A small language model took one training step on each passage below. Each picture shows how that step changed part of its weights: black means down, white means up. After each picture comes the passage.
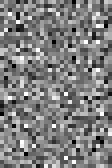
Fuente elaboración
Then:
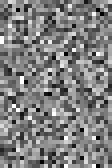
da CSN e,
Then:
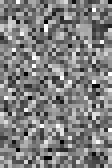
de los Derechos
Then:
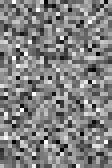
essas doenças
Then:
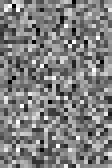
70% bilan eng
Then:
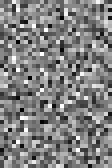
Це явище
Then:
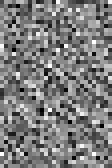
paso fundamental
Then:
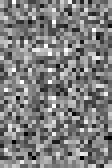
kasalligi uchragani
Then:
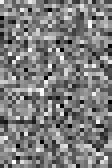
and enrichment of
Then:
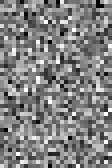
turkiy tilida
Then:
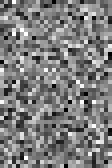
MGs chastotada
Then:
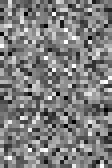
die Zunahme der
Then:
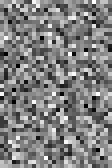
educação em Santos,
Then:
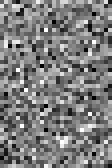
muhim vosita
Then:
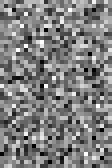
de Direito Penal
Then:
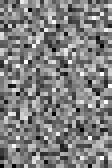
A interpretação dos
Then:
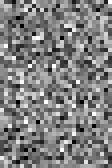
iqtisodiy, siyosiy,
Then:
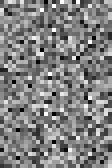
professor que quiser
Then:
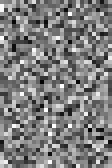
міграції в
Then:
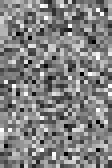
uitspraak van
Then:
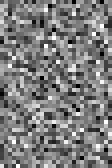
glaube, es ist
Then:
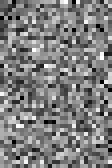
Visit Dubai для
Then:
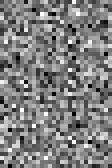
tarbiya orqali
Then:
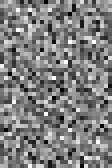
lekin harakat
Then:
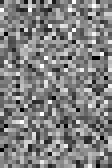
va o‘quvchilarning
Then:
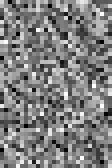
ekologik sof
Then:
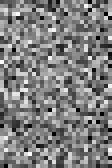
Фарғона -
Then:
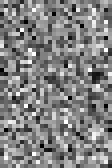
termasuk tinggi
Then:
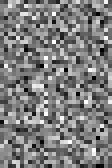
in logistics,
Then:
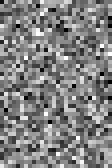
przez International
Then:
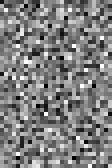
critérios para o
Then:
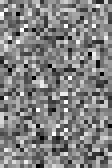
RESUMEN |
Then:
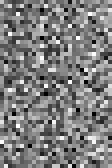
van de waarde van
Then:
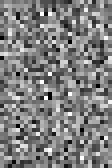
municipal é
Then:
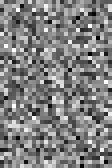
и навыков,
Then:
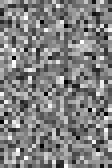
сформированы и
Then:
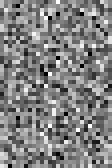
con los principios del
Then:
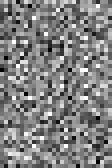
и психологическую
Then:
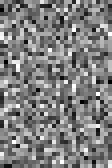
bahwa minimal
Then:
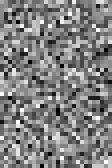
borishga imkon
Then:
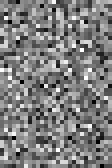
em um significativo
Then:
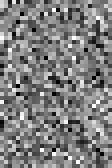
equilibrio, como
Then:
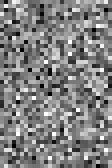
pada materi tali
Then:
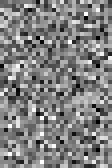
во втором –
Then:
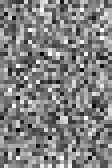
solinadi. Bunda
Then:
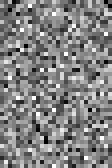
caratteri) per
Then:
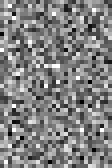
de cycle,
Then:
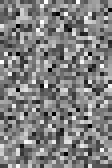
les entreprises dans
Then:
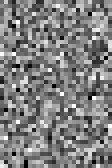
G, Nuño
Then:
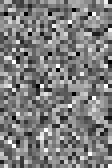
ve sağlıklı
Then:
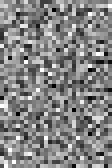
o projeto de lei
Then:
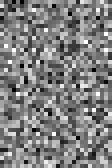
тем, навыки
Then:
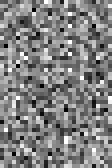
formative assessment“.
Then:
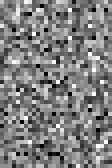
estado íntimamente
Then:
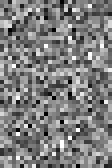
όπου οι
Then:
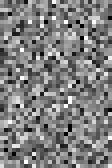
birini tinglash,
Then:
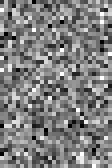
та практична
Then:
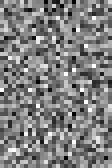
are established
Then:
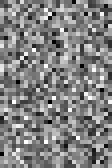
variance* dari
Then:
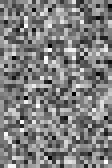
herramientas, los
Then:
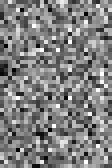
milliy ilmiy
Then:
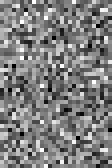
analitik yechimini
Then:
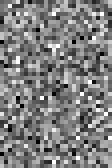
v populácii
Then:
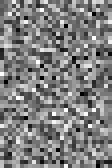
Verwendung des
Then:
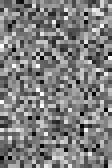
the digitalization of
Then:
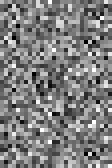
ватага); -
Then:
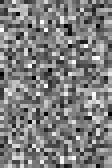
structures, social
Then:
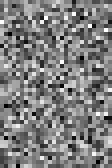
y a la Dirección
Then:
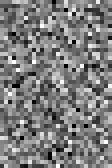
ва мазмунли
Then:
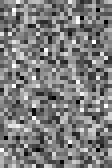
и государства.
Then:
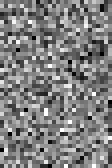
work "Mirotus
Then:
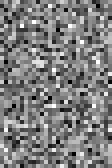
so'ngra bu
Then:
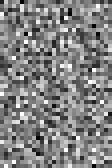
Corte sagital de
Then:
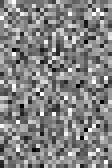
i termini del suo
